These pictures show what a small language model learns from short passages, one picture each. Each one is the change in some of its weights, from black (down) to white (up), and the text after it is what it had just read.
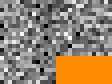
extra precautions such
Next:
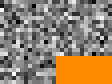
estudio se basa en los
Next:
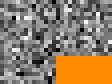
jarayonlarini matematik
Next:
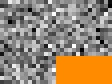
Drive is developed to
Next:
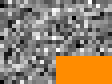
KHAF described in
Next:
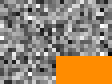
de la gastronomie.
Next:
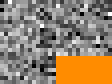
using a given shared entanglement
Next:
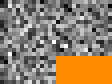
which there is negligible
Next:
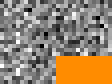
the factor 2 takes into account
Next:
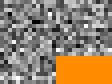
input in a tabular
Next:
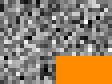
the predicted compounds in
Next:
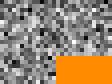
in detail by means of a
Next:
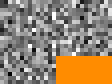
observations. The CO observations
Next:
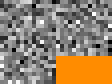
з контролем.
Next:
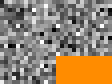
Jolla, California
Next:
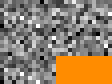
specifically ask
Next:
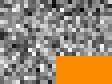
to ensure Milne
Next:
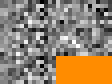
used, with larger values
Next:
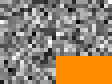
of cassation,
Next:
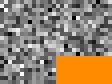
ces variables et mettant
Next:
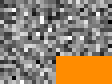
consegue responder
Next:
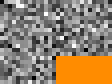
ilgari foydalanishga
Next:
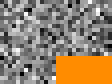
the particle in a potential
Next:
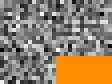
coherent star-forming
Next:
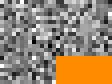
another polarization beam splitter.
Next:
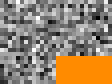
role of electron showers in
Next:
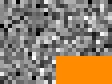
lub kolorami.
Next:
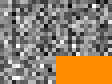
and wavelength, therefore the dependence
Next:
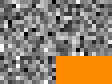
las *Empresas
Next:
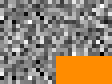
resonance rest frame and the
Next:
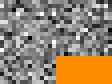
be comprised as
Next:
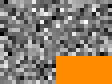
maskanlarini, yer
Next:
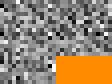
мимикрия и
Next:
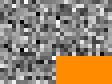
vieillissement de
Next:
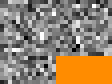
method, where we assume the
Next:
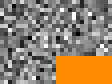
Texas A&M
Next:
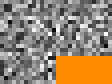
à expressão viva do
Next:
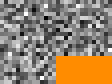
metastable states in our
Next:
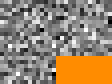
of jointly testing
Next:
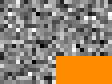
quasiparticles. The overall
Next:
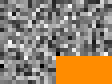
strength \begin{eqnarray}
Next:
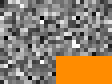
menggunakan aquadest
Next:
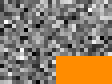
ComboSciPlex fixed
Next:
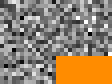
suas singularidades.
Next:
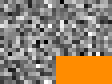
fundamento legal de
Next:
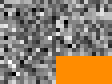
época barroca
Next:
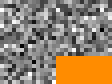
modèle. Il
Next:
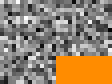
suratning mayda
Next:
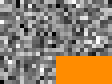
dan bercadar
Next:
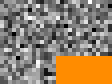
de similares características,
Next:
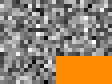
interact with assets and
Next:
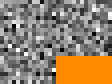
applying the same proper motion
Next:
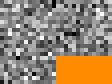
to the Fermi/LAT
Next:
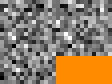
nunca sobre el
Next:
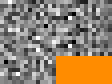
information assurance and
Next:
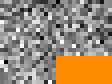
of study because the resources
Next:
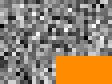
Axial WT
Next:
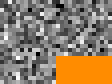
orang tua dalam program
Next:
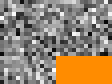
diffuse sources were detected,
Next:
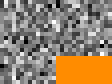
певних проблемних
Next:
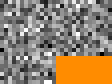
under high optical intensity, an
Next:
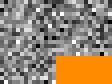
cosmology only through its influence
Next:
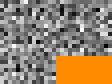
\over 2}\vec
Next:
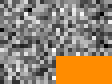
the shape of the profiles in
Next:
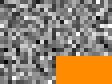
es necesaria la incorporación
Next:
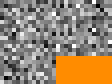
is evident that proton
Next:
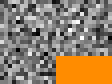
consider the evolutions of a
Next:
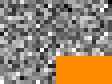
muassasalari; -
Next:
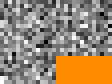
on the width of the
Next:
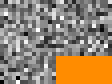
results of the Gaussian fits
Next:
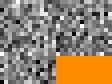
310 Interviews auf
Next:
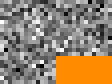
of solutions between 1750 and
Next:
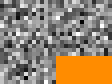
66 years old,
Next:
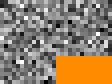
absence of black holes,
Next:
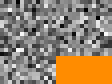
(2) explorar sua
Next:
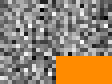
after the kinetic energy of
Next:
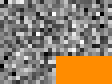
collision, and the remaining
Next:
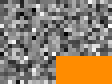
morphology. For evaluation
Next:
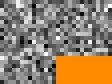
ростовую активность
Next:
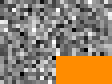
in de vermelde
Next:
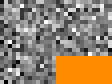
der Befragung
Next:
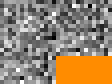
are still necessary, along with
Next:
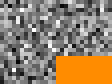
nama suatu alat
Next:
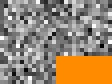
upstream fields in
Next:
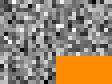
também acreditamos que
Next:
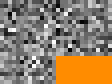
definiert für einen
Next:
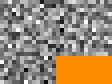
from 2000 Monte Carlo experiments.
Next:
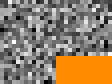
data distributions, even when considering
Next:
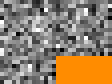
sarmoyadan foydalanish
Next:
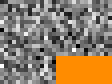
e publique o seu
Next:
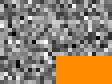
en la Ilustración e
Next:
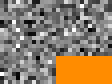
altri gruppi di
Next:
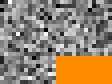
using a Nikon
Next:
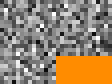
all the interaction effects in the
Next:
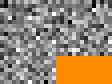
effective Hamiltonian is the existence
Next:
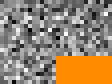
(red) using the
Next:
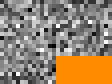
a fermion-antifermion
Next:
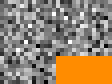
provides the same result when
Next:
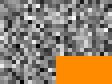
de los enlaces que
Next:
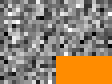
such network load on the
